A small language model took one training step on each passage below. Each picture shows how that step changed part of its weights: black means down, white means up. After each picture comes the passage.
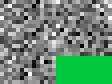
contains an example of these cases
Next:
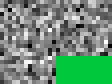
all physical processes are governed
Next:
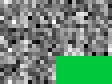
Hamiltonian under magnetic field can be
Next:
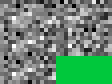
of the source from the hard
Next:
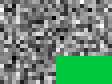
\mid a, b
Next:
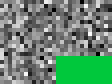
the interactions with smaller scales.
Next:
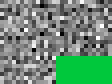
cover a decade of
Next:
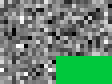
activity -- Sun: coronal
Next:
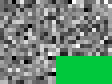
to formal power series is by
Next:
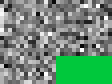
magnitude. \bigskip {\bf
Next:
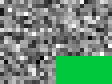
satisfies a spanning tree it
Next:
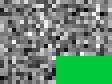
account. As a result any
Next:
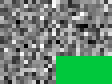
functions and to study their
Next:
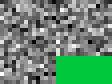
3BX, United
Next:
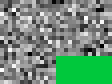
Phys. A {\bf
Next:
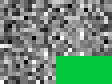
suppressed to show a finite
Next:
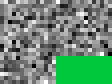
leads to a general expression of
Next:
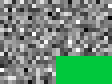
implied or mentioned in the
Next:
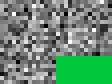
University of Economics
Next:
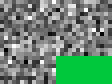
$\nu$ Eri from
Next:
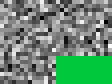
state? One should observe a
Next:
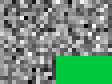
impractical to update stored
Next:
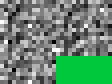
next time step. This fact
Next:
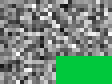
called a nonlinear realization and after
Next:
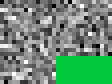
is expected from a direct
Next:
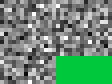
extended outflows of cold
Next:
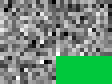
be an {\bf internal
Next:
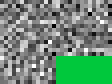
summing over oriented and
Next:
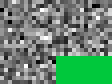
effectiveness of our proposed model
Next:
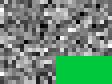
For this purpose, we first
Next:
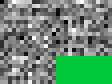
analogy facilitates the application
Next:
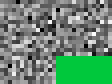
position of the quasar
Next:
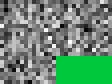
the hybrid code in the
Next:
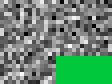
of the sample gradually
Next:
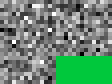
parts (i.e.,
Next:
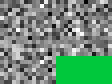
tiling, this is the
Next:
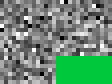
\times \left[1
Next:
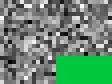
dot. (b) Model
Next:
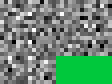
of mobile low-frequency
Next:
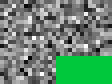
broadcast copy of the
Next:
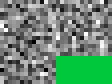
which when put back in
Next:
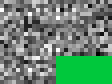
first part explicitly, but the
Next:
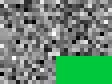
covariantly constant with respect
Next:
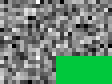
GUE, a member of
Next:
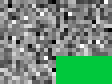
are then fit in {\sc
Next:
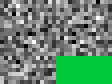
of semi-simple gauge
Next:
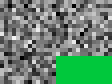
deforming the lattice structure of
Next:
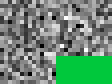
on a dimensionless complex
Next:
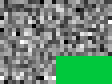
package objects discovered during
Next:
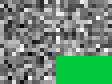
the adaptive routing problem
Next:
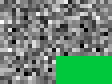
since the H$_2$
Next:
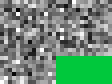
far more modes, thus having
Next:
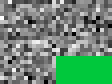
and mandate, as
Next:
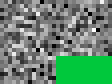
right-hand side of Equation
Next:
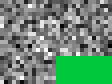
the channel. Therefore, there
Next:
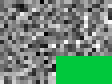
by how distortions in
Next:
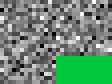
with velocity $\vb$.
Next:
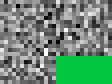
unaware of any other possible
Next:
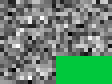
hand side (quantum local
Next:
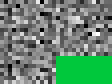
of our double-projection
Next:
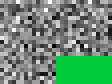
order does not affect the
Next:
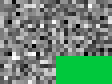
corresponding to this matrix. The
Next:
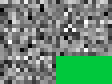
deriving the Heisenberg equation
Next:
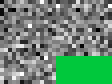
in adjacent attendance boundaries
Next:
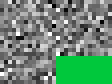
such as materials choice,
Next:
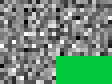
degrees. The interviews
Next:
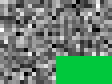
row-standardized spatial
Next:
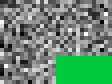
(power law) and dashed
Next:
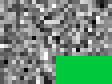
been observed in a number of
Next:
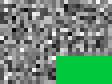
particulate or microgel
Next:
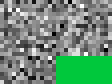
is based on the occurrence
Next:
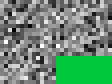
reaction, transfer, diffusion and
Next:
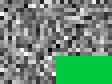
of Gaussian random fields are
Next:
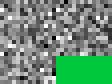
discussed expected sextet
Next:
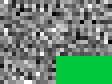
rise to contributions which are proportional
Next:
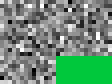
positive definite. This implies
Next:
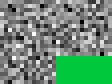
even if the timescale for
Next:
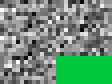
and Stajich,
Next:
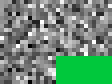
invariance on the torus.
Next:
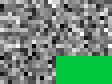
if the appropriate symmetry is
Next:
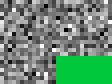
the sign of $t$.
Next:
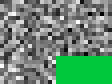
set the spacetime points lying
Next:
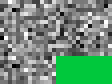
show here that a simple
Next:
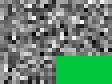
motion. The dashed blue line
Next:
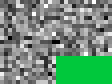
requires a lot of computational
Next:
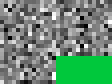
integrates the distributional learning
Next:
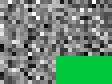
constructed out of the potential for
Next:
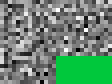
and small amount of Ru
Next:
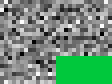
at $t\to
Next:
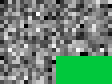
large-scale internet text
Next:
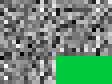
actionable insights closer to
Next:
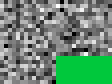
been developed for the prediction of
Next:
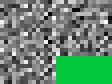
further to explain the approximately exponential
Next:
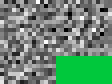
of the string $X$,
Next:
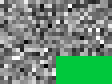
For this reason we do not
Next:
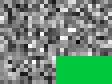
training data. To achieve this
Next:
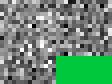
relevant to mention that
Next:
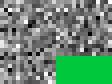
Tan, Xu and
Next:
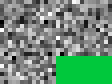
or the Higgs -this means
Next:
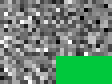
We concentrate on large
